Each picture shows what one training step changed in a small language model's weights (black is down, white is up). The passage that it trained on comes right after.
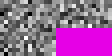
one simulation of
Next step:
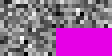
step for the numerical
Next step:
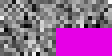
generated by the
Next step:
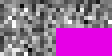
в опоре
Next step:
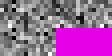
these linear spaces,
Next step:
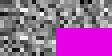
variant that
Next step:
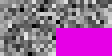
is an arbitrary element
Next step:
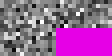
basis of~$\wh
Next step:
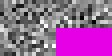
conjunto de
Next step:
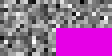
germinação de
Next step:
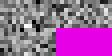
requirements, but
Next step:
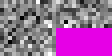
posibilidades de
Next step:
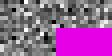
tanto, el
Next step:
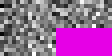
the probability space
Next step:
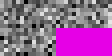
is illustrated in
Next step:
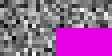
and the term of
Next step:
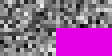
distance as \( p
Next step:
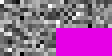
Qora amma
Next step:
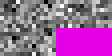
have emerged
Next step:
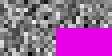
developed in an
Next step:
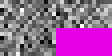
ustida ishlash
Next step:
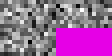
в своей деятельности
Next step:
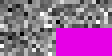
are no elements with
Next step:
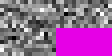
tiene el
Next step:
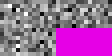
State University
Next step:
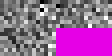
the action of operator
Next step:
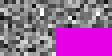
Abelian groups.
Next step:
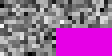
$X$. Assume
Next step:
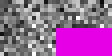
the results in this
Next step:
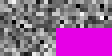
reactions of
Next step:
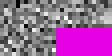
then there exist two
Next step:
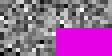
following uniqueness
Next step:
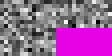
results} When
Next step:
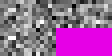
(DSc), professor
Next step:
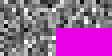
with fewer
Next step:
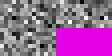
diniy va
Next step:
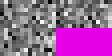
case of an orthogonal
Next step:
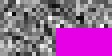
these spaces have more
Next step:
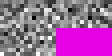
a pair of invertible
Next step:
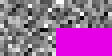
describe a portion
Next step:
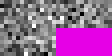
the number of its
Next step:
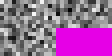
el de la
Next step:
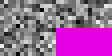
central limit theorem \[
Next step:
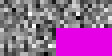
orbits of the
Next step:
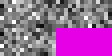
where the errors
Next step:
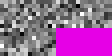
ve orta
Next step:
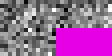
$\eta$ with
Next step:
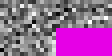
is regular at the
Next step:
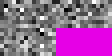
\beta \cr
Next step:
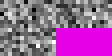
paper is the
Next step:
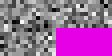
moet het
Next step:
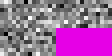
se limita a
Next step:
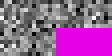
gives an hyperplane
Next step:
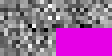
inscribe en
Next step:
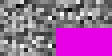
с которыми
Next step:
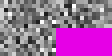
primacía de
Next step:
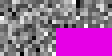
2 when computations
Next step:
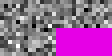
rotor disk as
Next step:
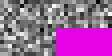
ishlash orqali
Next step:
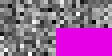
experience negative
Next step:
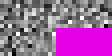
with $\chr
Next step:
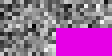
$r$ complex
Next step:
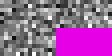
the classical model of
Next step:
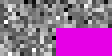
важных α
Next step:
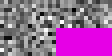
right Schrod
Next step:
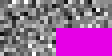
the GPU
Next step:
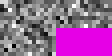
yangi hayot
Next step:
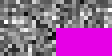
with only one
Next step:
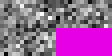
Proceedings of
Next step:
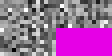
он был
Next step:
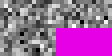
ularni barcha
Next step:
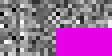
any unit vector
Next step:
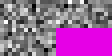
спрос на
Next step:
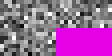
seus pais
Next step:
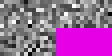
ad utilizzare
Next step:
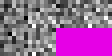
the definitions of the
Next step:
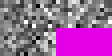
sum of water
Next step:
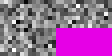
din mers
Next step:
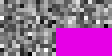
important, and much
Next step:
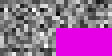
asymptotic multiplier
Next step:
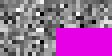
contexte de
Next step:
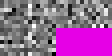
sample of
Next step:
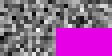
rank $n$,
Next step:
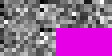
operator $Q$
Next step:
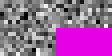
position with a
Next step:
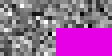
quanto por seu
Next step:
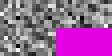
given by: \[
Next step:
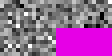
voltages by
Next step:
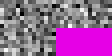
в сфере
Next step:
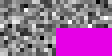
we obtain the infinite
